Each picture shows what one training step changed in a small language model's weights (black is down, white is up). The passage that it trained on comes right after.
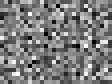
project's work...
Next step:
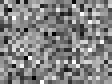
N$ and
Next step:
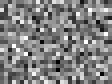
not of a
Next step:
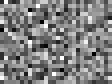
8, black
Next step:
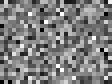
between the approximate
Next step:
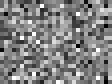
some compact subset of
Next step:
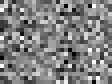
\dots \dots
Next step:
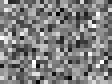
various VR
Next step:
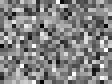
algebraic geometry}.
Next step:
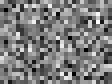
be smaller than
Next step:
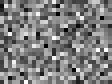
a corollary of
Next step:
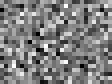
assuming elemental
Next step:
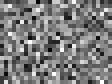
case, the original
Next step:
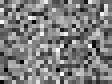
solutions to achieving
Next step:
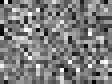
in optical fibers
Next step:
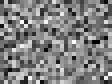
of the evolutionary
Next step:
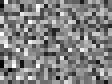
the person
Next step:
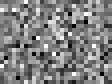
that {\sl
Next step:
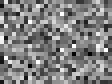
the noise, which
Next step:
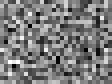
along profile
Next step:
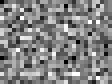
\cos \theta
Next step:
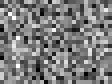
is so for two
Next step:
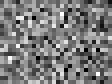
upend this.
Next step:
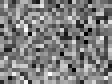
Development of
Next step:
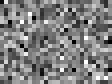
for each of the
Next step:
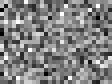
the ionization
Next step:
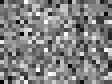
duration of the
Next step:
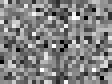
The solid black
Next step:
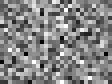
border -
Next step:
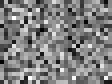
in the proof of
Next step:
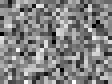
may suspect
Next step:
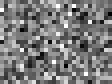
likely due to our
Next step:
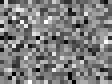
of $F$
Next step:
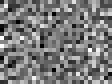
\newblock In
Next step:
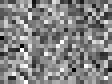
crossing of the
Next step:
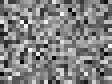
of the decision
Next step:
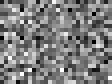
and insightful
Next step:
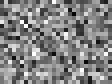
of small-scale
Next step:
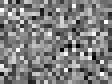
are stars. The
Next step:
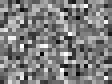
tests those
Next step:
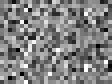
shapes of
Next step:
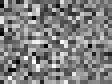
In the special case
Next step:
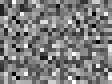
a contractual
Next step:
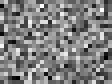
combines the classical
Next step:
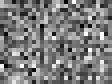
relation as $$
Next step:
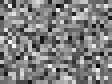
is higher, and
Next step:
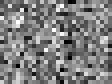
one if there is
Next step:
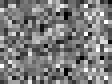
cases we show
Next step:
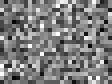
\ (\frak t
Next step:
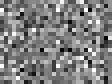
u), \qquad
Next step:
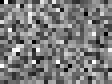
underweight and
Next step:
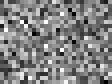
of the causal
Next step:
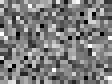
get invertible
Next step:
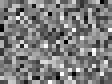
clearance and lead
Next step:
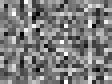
utilised for
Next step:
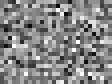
|- node
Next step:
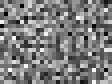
to suppress
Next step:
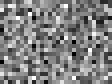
point for the
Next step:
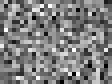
describe the
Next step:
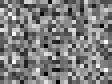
is also a
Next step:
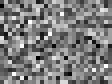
the case in high
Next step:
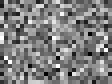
the matrix, which
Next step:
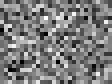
background in many new
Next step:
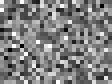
neighborhood of
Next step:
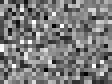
an unmarked
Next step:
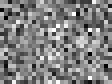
magnetic moments within
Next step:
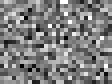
our clinic
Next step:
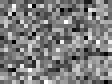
observing an
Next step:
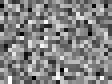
the identity matrix)
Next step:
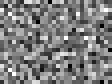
is not formally
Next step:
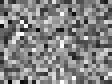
of the National
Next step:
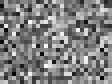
the same way as
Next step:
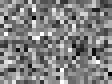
fairly good
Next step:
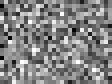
the cosmological
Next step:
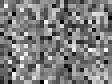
4. By Theorem
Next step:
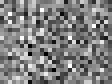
These automorphisms
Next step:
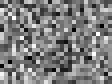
is an $
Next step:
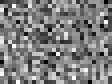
which is the
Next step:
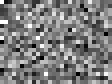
savings note
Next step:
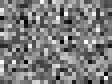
line), which represents
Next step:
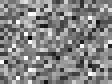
lepton contribution
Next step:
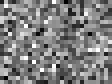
of Corollary
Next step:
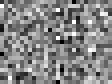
(top) and
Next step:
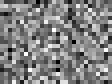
example of a
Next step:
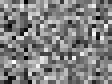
name &
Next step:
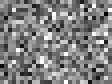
physical noise originated
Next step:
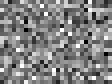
built into
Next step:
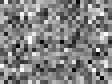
31 percent
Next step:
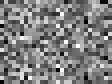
from the ground to
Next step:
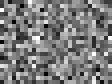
packet to
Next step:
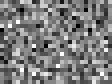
triangular elements
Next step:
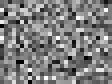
to have positive
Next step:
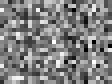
easily seen that if
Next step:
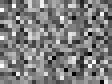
leadership that
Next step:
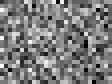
indicate that spatial
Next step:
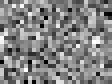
shows the 1
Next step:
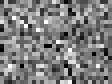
of eigenfunctions
